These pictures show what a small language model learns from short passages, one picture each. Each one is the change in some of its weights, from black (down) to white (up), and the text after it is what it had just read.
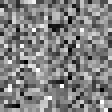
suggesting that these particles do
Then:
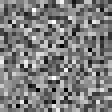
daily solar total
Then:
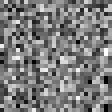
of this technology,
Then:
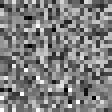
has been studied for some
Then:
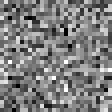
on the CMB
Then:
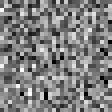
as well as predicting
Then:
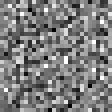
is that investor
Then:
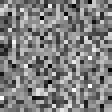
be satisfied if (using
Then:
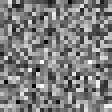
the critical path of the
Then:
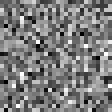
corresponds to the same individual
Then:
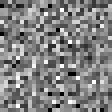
dx \right],
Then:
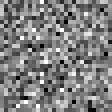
In order to test and
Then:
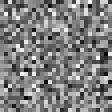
it follows that the order
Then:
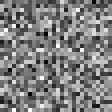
exterior can be
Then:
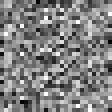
manifests the broken
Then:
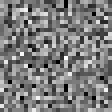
in a measurement occur when
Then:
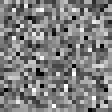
in Table 2. We
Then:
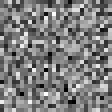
the picture based on the
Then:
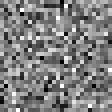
We can continue the
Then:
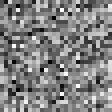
r_H$ depend
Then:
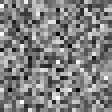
Prediction at a
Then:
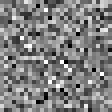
plasma-only images for
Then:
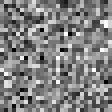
After this rattling
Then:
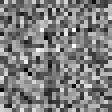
maps by appropriately rotating
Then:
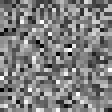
denotes a nearest neighbor pair
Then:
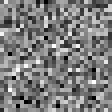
mix in each pair,
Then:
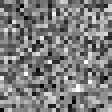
implemented in solving the
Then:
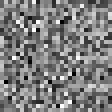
can be compared to and
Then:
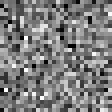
values of $U$.
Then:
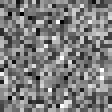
can be evaluated on the
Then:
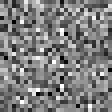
$x$ direction.
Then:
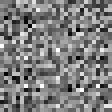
The model without feedback
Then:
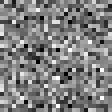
Phys. Rev.
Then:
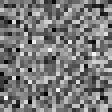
key role in characterizing
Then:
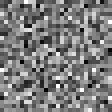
green) is the dominant
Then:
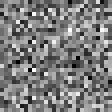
the knowledge and experience
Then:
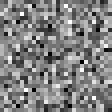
the Chimera
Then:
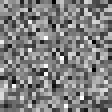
(such as a disk
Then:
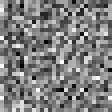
we first calculated the power
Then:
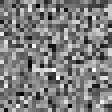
formulation of a reliable criterion
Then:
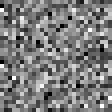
rather than simply following
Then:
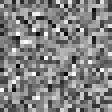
a "waiting
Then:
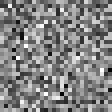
assume $n/P
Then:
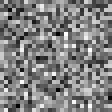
of shifts in the exchange
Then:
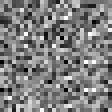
profound influence in
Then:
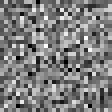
dash lines are
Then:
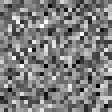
the early findings to
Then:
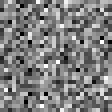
doing this by
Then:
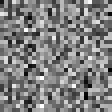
is established by connecting
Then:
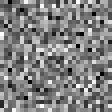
peak is unknown as of
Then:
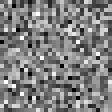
a covariance that need not
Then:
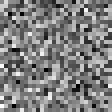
we consider all electrons in
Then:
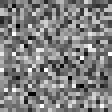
information obtained by GI
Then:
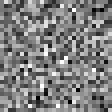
low power. In this
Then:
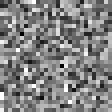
area) for which the
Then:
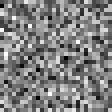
propagation of quarks.
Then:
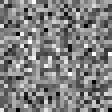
Laboratory of Modern Astronomy
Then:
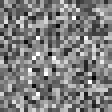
Dirac sea of quarks
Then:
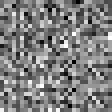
concerning operating systems
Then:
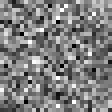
possible NDRA
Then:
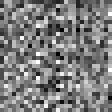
replacing the local
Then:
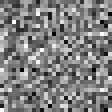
well as ${\cal
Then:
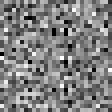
on the end results.
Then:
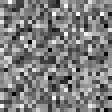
shown that the probability that
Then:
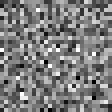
conformal weight of the dual
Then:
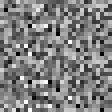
| HPA axis model
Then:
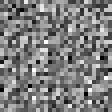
of the computer using internal
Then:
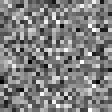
compels the test section
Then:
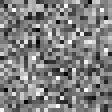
D., Yang,
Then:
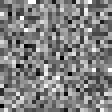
is less than unity.
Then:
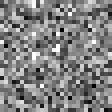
morphologies. As shown
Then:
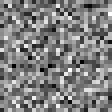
outline the actual training
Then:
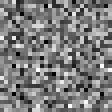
we have used a modified
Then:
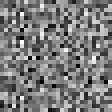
number of neurons
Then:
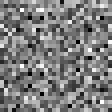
These are private
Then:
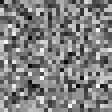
reconstructed by using a simple
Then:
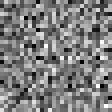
with the dark sector
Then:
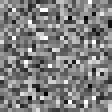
(blue, open
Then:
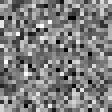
{Deviations from
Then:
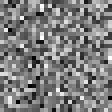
\\ $^b$Department
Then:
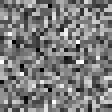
its spectral curves,
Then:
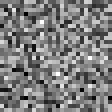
is fully diagonal, see
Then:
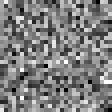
the measured ICM abundances
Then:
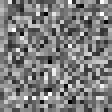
the left to the
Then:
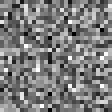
a function of conformal time
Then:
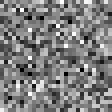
reading English
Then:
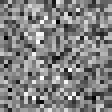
3 GeV . This is
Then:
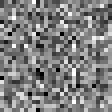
resonances. Due to large
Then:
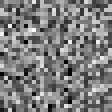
into the device active region
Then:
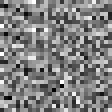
Material]. The schematic
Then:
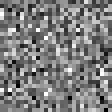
and without narrowbanding
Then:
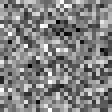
STS signals do not
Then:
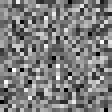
the corona is controlled
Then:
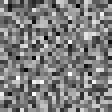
as pointed out in
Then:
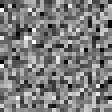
topological defects and the corresponding
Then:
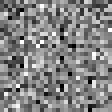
of $z \sim
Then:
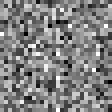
the magnetorotational
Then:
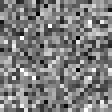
code does are more useful
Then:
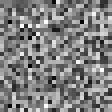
equilibrium, while those more
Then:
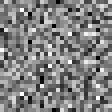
helpful discussions.
